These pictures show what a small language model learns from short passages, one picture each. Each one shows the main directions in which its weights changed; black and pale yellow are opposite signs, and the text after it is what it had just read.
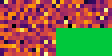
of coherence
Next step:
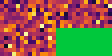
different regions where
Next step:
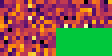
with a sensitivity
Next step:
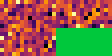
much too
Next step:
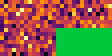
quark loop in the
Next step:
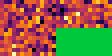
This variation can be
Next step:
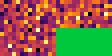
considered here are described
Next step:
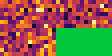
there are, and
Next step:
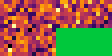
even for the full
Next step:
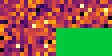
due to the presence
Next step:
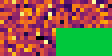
variants and
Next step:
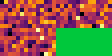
for degenerate
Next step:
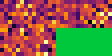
a more accurate representation
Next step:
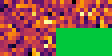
velocity dispersion
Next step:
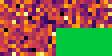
line profiles of the
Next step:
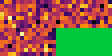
are introduced. In
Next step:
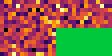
light curves of stars
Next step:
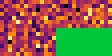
credible region
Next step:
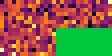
and amplitudes of
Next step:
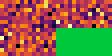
techniques to account for
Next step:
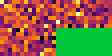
the onset region
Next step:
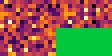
will investigate in
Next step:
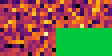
And assigned
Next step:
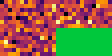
by Hoult
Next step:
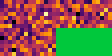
criterion for the
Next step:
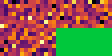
aspects to
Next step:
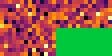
assume a uniform temperature
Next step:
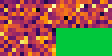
parent generation and
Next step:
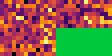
correlation can be
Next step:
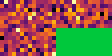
detected in the optical
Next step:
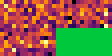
the derivation of
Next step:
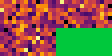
models provided an
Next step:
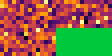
equations: the solutions
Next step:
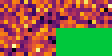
effect by introducing
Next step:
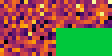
as clinical
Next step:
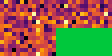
using the simple
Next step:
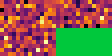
formation activity is
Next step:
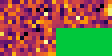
protocol and strategy
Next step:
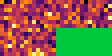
\caption {
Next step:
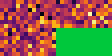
convergence time of
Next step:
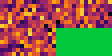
event, we can
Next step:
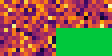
the derivative of the
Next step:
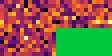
examine the case
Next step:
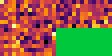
lower bound of
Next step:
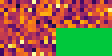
spin periods at
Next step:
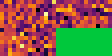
and output are
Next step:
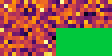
the starting one
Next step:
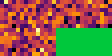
of the usual
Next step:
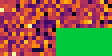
cluster value.
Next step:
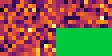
these effects can not
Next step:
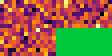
fixing the
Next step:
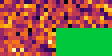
purity can be
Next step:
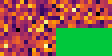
as a quantity
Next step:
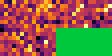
and formally setting
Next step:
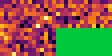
Once we
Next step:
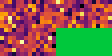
turn is
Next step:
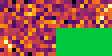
section a generalization
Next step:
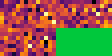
be counted with
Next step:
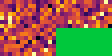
may exhibit two
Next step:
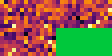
for the newly
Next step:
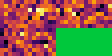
temperatures and change
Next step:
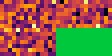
is of the same
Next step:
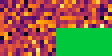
our approach achieved
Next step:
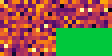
to the case with
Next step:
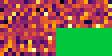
emission of multiple soft
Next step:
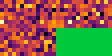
signal state.
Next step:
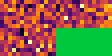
state in its
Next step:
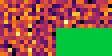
probability distribution of a
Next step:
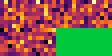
finite}.} Then
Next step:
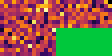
and simple structure.
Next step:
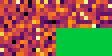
series when they are
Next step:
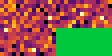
statistical significance of
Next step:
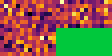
now discuss some physical
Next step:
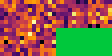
symbol is in
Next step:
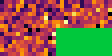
or extra dimensions
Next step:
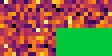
of test particles in
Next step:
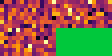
$O$ and
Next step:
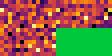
us to employ a
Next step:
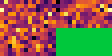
to take in a
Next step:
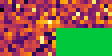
evolutionary tracks
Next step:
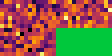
have large numbers of
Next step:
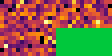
interface between the
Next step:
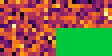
tool for this
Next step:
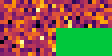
do not consider
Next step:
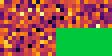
decreases with energy
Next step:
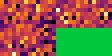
position to be
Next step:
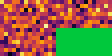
the Kondo
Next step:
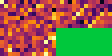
in reconstructing
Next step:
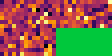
gap center, and
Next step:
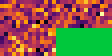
| Execution
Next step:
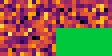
being breakthrough
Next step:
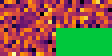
Department of
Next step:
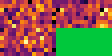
team at
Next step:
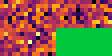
presented were obtained with
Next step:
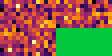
player dynamics
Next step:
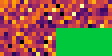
our protocols
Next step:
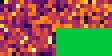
edge mode of the
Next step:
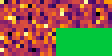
\ee where
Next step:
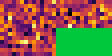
$a$ is
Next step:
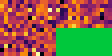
energies with respect to
